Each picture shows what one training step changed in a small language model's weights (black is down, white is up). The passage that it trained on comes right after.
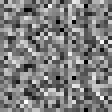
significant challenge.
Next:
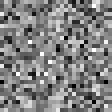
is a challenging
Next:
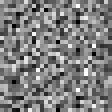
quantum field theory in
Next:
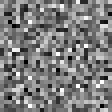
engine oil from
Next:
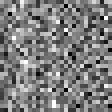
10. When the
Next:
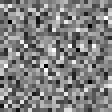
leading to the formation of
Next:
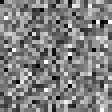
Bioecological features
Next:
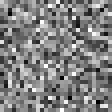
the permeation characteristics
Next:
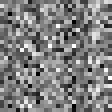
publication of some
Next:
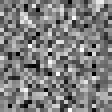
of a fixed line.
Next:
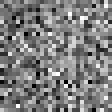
a strong radio
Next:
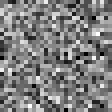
grid with more
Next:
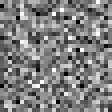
system in which the
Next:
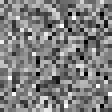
and He-ionizing
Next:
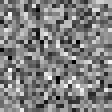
of getting the flu
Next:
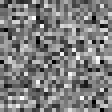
spheres have a
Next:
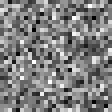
Materials with a
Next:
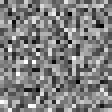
hybridization processes,
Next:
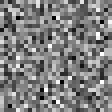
we demonstrate that on
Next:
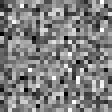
and shortcomings remain
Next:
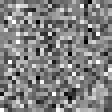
commitment to public
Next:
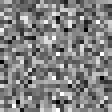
every hotel in
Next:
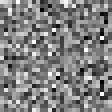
For subsequent
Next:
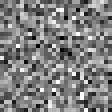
in its workflow.
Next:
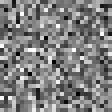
in Figure 1, where
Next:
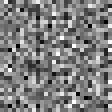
to that used in the
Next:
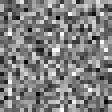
the main criterion
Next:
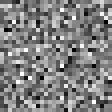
similar to viral
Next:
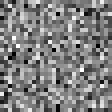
and the total integration time
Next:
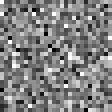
added yourself
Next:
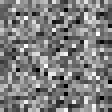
particular case of the
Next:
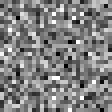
in the waste management
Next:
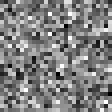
time divided by the
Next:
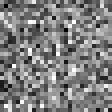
air, the
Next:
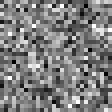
of Social Work
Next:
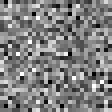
Enquiries to:
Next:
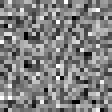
trajectories between two
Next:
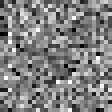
the interoperability
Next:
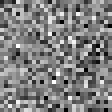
each time using different
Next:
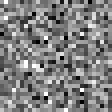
practice session”
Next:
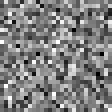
a shock is formed
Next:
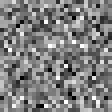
recordings. We
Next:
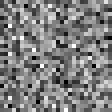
the thermal state of the
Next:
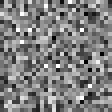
ppm on the
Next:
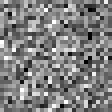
Li, K.
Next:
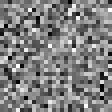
We speculate that this
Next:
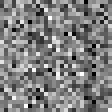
making. The results show
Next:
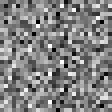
collaborative action.
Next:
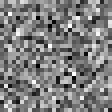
origins of the
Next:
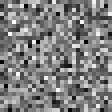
and foreign exchange
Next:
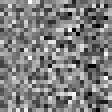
ROIs and
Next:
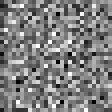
school fees and other
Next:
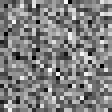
as well as the transport
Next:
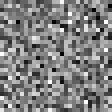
ASR performance
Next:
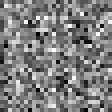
whether it satisfies the
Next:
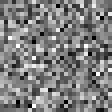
achieved. Governance
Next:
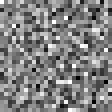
IP layers. The
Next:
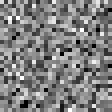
direction. A spatially
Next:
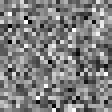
magnetic fields transported by
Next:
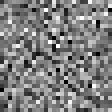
libraries for
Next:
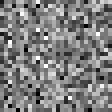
the category of each
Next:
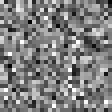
with a Gaussian beam
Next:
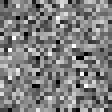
fermion mass
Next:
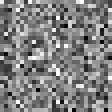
This means that while average
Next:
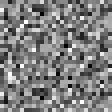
that we assume the
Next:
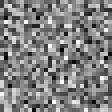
this corresponds to events with
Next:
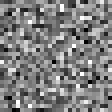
for engineers to
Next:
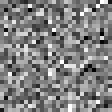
For the flash
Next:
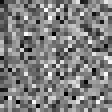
the advocacy of
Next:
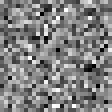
and $\eta$ can
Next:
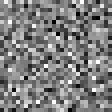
any ply material.
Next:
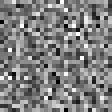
\sim v_{\rm
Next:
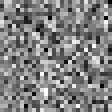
one LSTM
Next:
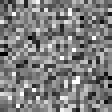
expect that the electrons
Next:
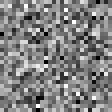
are also shown.
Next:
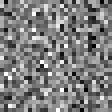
cone. The
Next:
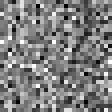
by the Project
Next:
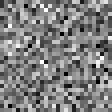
the science of
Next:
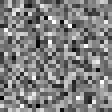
there exists several normal
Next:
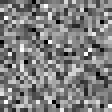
a more efficient synthetic
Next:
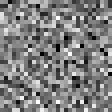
intervals, by
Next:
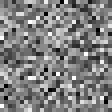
has been presented, so
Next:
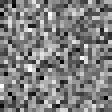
In the region where the
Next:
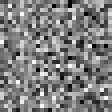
(up to the
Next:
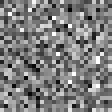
used binning with
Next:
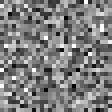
perceptions, and
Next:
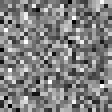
of the free acid were
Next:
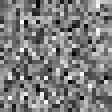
operational domain of
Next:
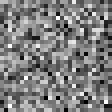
entangled states in
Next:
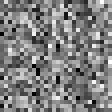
many of them are
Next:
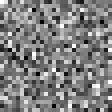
code to compute
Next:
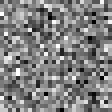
combined $\PT$
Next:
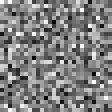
colonization in both
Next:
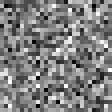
applications, herein
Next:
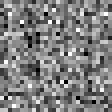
easily identified and detected
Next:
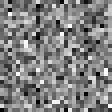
of these have a strong
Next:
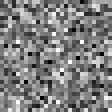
the material is under
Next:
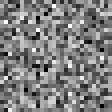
the two. This can
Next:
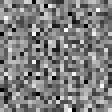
production and retention are
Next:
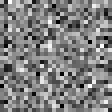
energy takes the value of
